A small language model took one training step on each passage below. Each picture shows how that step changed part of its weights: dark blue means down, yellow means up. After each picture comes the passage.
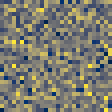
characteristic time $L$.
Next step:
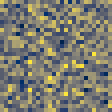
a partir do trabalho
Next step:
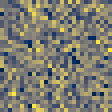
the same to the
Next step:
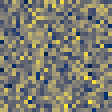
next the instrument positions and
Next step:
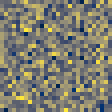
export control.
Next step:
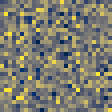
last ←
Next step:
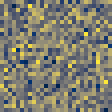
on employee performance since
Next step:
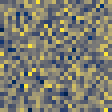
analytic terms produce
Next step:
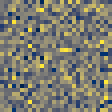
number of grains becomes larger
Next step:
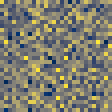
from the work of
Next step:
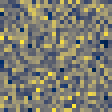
the original pitches
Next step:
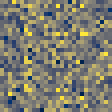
o álcool
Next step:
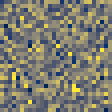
frequently to detect
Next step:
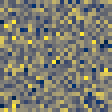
| | Initial
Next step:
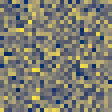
A revisão da
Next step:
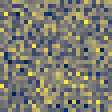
mental illness inside
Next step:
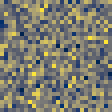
during the condensation process
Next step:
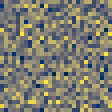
established formalism for
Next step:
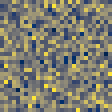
farming. Another
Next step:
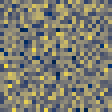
social wellbeing.
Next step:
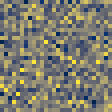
Group, Universidad
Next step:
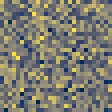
as it was not yet
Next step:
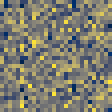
labour market opportunities in
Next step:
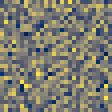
genetic data, and
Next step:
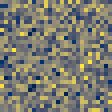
left and middel
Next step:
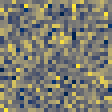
contents No.
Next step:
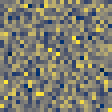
peak number is 28,
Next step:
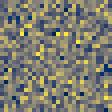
energetska in
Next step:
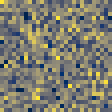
the reversible
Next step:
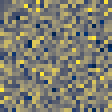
generation for the network is
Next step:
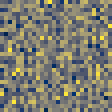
Applying this to
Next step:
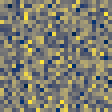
LD. Arq
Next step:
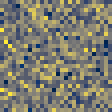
the decision tree has
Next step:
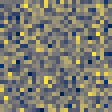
thick layer of mud
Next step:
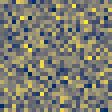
Ment Health*.
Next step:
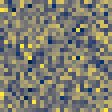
conformally flat and
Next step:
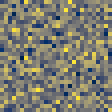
componentes de face”.
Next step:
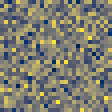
and identification were conducted for
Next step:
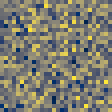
if \beqa
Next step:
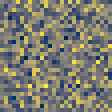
odd, so
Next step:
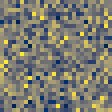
un crecimiento de
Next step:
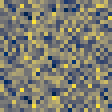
ensured by the
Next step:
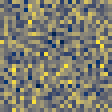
A critical comment
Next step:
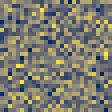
la conceptualización de
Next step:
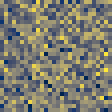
of this paper is the
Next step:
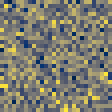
and intravenous
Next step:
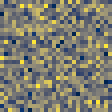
in (c). The
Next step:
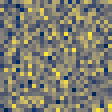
each Nostril
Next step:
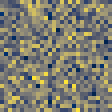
the following averaging procedure
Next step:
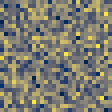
this paper is organized
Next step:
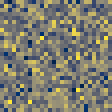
and so allow for greater
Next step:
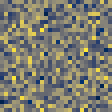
higher education, particularly those
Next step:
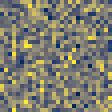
the stationary case.
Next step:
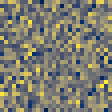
temperature 249°C
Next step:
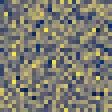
society. The performance of
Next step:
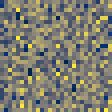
findings showed that compared to
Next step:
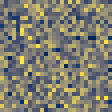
fourth and final section
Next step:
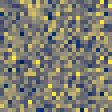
the importance of uncertainty treatment
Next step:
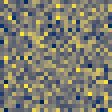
in Lundeen
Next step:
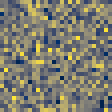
the logical,
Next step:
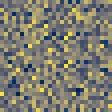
directly affect the theoretical predictions
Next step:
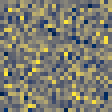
alternativas de 23
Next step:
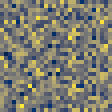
computing and based on different
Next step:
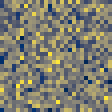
min was performed with
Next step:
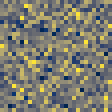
uma abordagem
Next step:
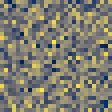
and change its width.
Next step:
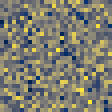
El código
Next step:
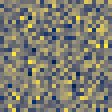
Selection in
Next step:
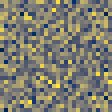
\sp \alpha
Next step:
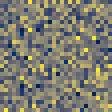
low negative surface charge densities
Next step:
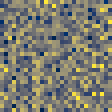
The experiment focused on
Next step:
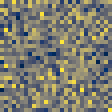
3D printing
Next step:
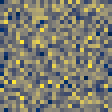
phenomenology are better
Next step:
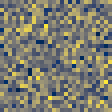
directly adjacent to
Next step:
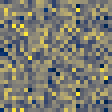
having non-linear
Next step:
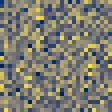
research for future pathways
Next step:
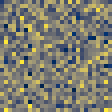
frequently in GDM
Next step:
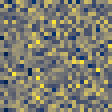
and are challenging to
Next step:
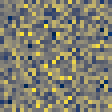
known in Nigeria, although
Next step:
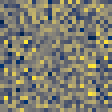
their initial value of the
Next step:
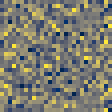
manière que
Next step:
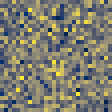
a three-year project
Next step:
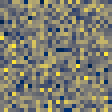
In this paper we consider
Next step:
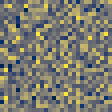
melting points of
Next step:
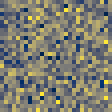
simulations presented in this paper
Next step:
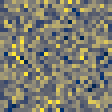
patches efficiently and
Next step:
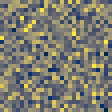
Note that the pulse
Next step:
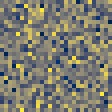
rights enhances,
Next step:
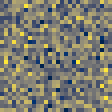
асри бист
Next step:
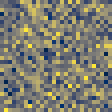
the Moscow
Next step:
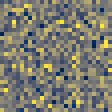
- Political
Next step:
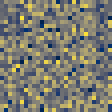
treinamento pode
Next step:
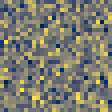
μ m) in
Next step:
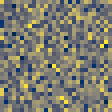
between regions, but our
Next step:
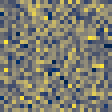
the statistical weight of the
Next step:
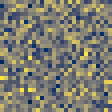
difference in years and rep
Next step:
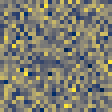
it continuously transformed
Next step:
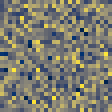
beneficial to its participants
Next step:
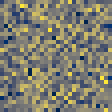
has access to the data
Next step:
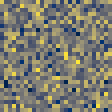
for enhancing attitude
